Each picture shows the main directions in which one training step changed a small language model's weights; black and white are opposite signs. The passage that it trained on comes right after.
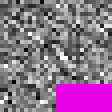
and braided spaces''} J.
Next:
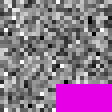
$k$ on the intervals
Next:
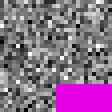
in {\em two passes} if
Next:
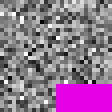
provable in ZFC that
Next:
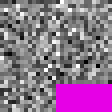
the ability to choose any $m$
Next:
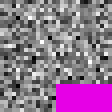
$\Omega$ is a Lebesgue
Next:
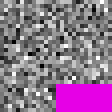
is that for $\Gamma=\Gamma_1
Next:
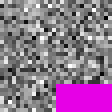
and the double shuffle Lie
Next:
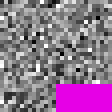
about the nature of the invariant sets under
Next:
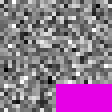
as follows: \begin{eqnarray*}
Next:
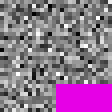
It is easy to see that, for any
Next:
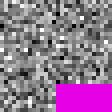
immediate rating (101MW).
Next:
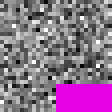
Springer, Berlin,
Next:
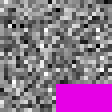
Whitney distance as
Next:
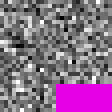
\omega $ est un réseau
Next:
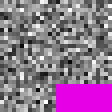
the Penrose transform via the
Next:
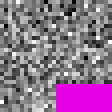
correlation and local fluctuation
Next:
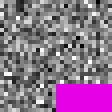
point families that empirically
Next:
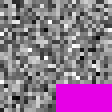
algebras. \begin{itemize} \item
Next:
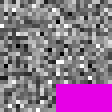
Since a family of Sasakian manifolds
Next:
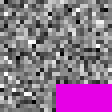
of $Q(16)$ carries one
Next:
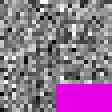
$\partial L_0 \cap \partial
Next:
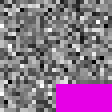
that (\ref{nmpartb})
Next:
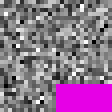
of $G$ by {\bf
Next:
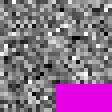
while for any $ S\subseteq
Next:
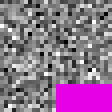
\emph{regular} coloration of
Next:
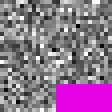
material with a separate thin
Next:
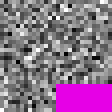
and $\YK$ to be
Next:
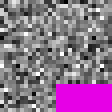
Let $S$ be a compact subset of
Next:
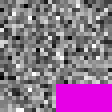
$B \lexless C$. By
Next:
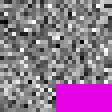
contitutive equation from (2)
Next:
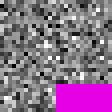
it suffices to show $r^p
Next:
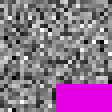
family of total asymptotically strict pseudo
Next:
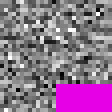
by $\Omega_F\subset B$
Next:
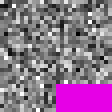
be a minimal regular model of $C$.
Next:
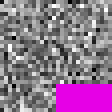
the case $n=0$, with the
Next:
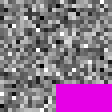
vector wavelet, they are inherent
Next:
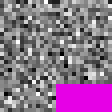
normal closure. This will be used to show
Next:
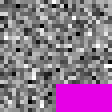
estimate holds \begin{equation*}
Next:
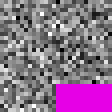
graph is a graph with no even cycles
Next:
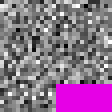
be the canonical resolution of the elliptic surface
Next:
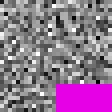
incur the overheads. On the
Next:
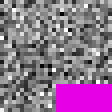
$n \geq 0$, the posets
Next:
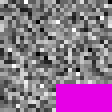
definition 1.4(1), there is
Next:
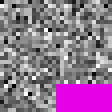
be found a sequence $(r_k)$
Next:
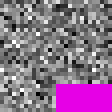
be specific, the algorithm is: $$
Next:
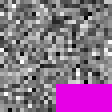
rows and columns. \item For
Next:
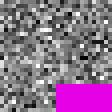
polynomial ring of the form $$\hskip
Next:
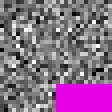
rates of service done by
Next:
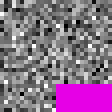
$m$. If $F$ satisfies
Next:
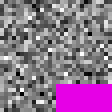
$\mathcal{E} =\hconn
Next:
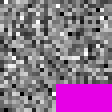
to be at $0$ at time
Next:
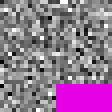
some function spaces which will be used through out
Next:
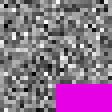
longer true for $m>1$:
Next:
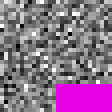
of $\hat{\mathcal D}_0$
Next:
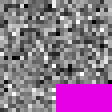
Sci. Paris S\'er.
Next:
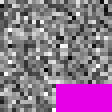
be found in [1, 3] that
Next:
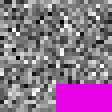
onto a hyperplane $H$ of
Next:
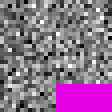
DMO algorithm takes in the
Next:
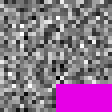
of open subsets of dyadic
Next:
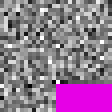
have $\Ex(a/ S,
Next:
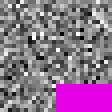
is a perfect process and is
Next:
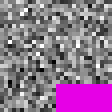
To do this, let us consider the second
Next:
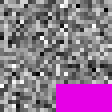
of a vertex $x$ is the set
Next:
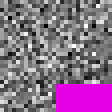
more points and lines), where except for
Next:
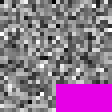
a collection of projections
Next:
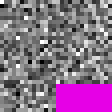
a threshold for the property
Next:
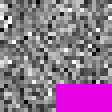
the smallest ellipsoid,
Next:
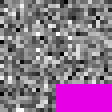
properties of the initial group $G$. In
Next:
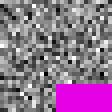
One main motivation for studying these
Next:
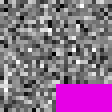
in $\cS_-$. The process
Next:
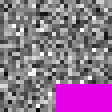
is, \begin{equation}
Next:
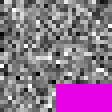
$C$. The maximality follows now
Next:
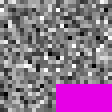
if $\Delta t\ \propto\
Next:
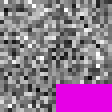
Heegaard diagram associated to the pair
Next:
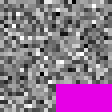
solution. In other words, it
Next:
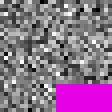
between the $k$-projections,
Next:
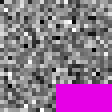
that $n \geq f$. In
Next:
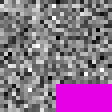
the parameter driving the asymptotic and thus
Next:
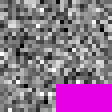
$j_*\b{t}$ denote the
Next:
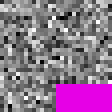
the Wasserstein score
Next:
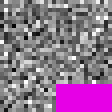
sequence of (non-zero) indicator
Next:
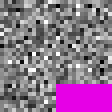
radial measures are defined as follows.
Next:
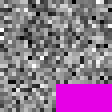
b)$ must be a small set, since
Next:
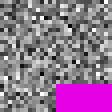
markets and real-time
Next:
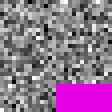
$\mathcal{F}(u)$, there exists
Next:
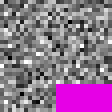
of $B^*z$ is
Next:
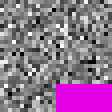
partitions, and then describe how to
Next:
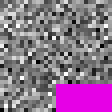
statistics as that of this
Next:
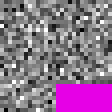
effective equation in the sense of probability. A
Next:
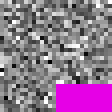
\end{multline*} and \[
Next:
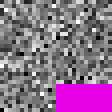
continuum hypothesis, or even the weaker
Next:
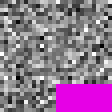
the filtration \end{itemize}
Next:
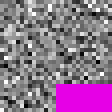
invertible (see, for example,
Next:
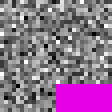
a variational multiscale method. In this
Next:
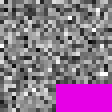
following holds, with probability at least $1
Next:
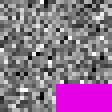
are required to satisfied regular conditions. To our
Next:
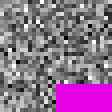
converge in the same way to
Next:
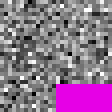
\textit{begin with a flow}
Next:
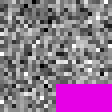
epigroup varieties are examined
